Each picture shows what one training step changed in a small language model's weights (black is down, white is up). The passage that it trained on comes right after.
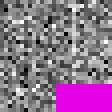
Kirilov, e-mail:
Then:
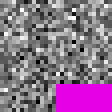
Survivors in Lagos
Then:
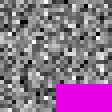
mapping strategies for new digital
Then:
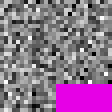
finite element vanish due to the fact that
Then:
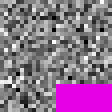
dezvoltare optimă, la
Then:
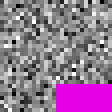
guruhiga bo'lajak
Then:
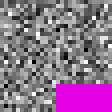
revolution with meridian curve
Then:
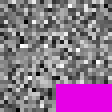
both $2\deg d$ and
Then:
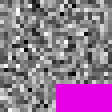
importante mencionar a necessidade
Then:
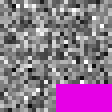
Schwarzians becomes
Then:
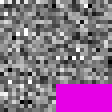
Unterricht verwendeten
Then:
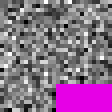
it is found that relationship between operating
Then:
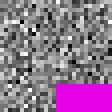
we convert the above problem to the following
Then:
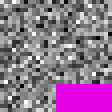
qizlar uchun turizm
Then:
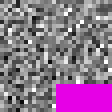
sum function, $\gamma $ is the
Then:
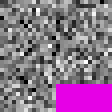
of architecture that
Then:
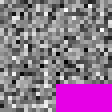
i.e., the desired
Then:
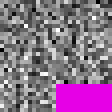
data for the complexes sufficiently
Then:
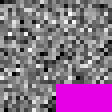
The normal serum level of CRP
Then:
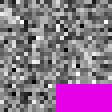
pigmented cereal species
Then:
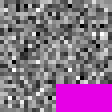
\leq V_i \leq
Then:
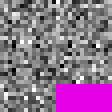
the same whether computed in
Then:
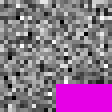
necessidades individuais de cada
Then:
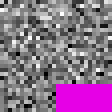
$\epsilon>0$ such that
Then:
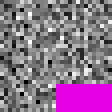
вод от остатков
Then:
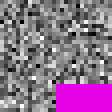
special deformation datum to a three point
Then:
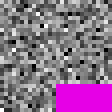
keyin ikkinchi yoki
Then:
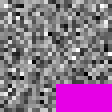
pluri-extension results.} In
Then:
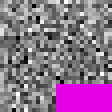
9 Glued in rods 1 4
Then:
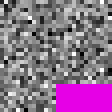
have been developed. This approach has found its
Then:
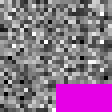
R.C.V., Sallum
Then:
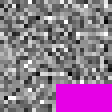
account of the estimation $$
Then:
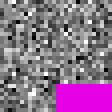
It is often necessary to make choices
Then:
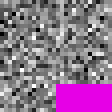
abu ce. Ita ce
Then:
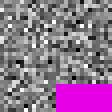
обладнання, що
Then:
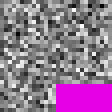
response time in report generation is of
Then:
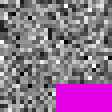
the disease of pregnant
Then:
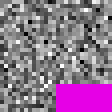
reconhecemos que as
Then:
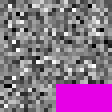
selon l'article 86
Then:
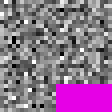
This paper presents the main initiatives
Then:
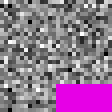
in [LuMi], exact
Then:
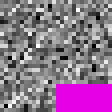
rules are interderivable with the
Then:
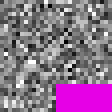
Next, let $K$ be a
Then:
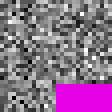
показатели массы
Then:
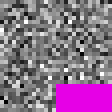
the mixed Hodge structure for
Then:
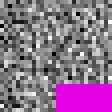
актуальним з
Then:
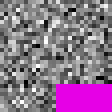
Reallocating parking space:
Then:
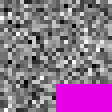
root sequence \\[1ex]
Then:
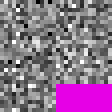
predicted targets of Pax3
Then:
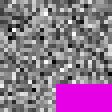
ricercatori, con
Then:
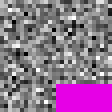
physical examination When faced with
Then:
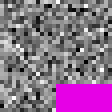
immigration. \smallskip
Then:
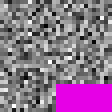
technology in learning is effective in
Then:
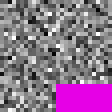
a negligible impact on standard,
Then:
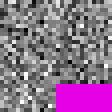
\beta = 5$ the equivalence is
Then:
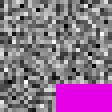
many bare nuclei and
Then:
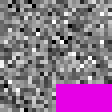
markets. Each of this route
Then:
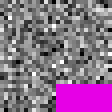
The excellent film-forming
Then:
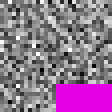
Oriental renaissance:
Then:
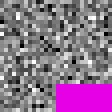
fixed $p$. The reason for the
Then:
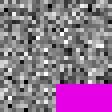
The orthonormal polynomials
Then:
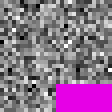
embarcações e o custo
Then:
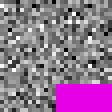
estimated residuals based on an
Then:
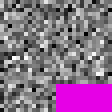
and brightness. These are
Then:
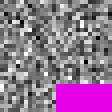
of the literature search methodology,
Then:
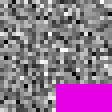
van matrixalgebra luidt
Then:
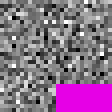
there are works on JRC in
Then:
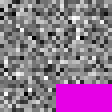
что комплексное
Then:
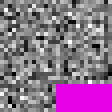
vessels were studied after different
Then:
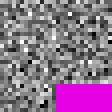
8%. In conclusion,
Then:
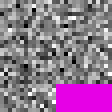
Müellifin ikinci
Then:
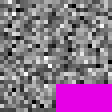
q) = 0, \] and therefore
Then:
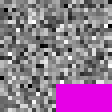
origens de alguns dos
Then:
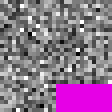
has a unique stationary distribution
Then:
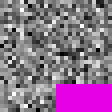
objectives and the associated dependencies
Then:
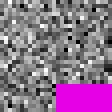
particle size. The reported findings
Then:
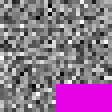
the lemma is standard (compact uniform
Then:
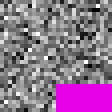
as keratoconus, which
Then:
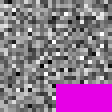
non-zero holomorphic vector field on
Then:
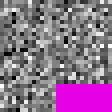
hyperbolic lattice point problem and the
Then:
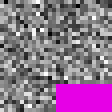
which typically is vastly more
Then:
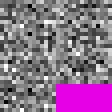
ўз ичига олади.
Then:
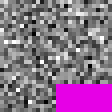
by Kelvin [14], increase
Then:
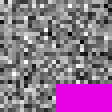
\item every $v\in
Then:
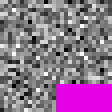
La Habana. Povea
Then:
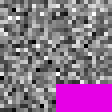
13 and 19. Adolescence
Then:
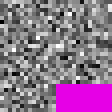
e instalações projetadas para
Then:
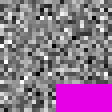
2019). As a consequence of the increase
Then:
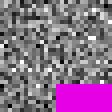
Manufacturing L 206
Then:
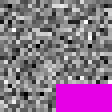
kuchaytirib, stressga
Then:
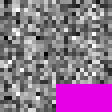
scholarly chains, with
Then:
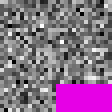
den man am Feierabend am
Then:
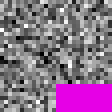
services, prompt supplies of
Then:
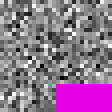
because it is equivalent to the category of
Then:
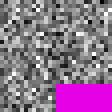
with minimal sample preparation
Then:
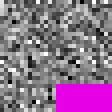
impossible," he said as
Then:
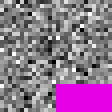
o'lchashda) va
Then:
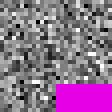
auxílios prestados.
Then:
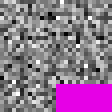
einer Struktur,
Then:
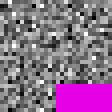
Set \begin{equation}
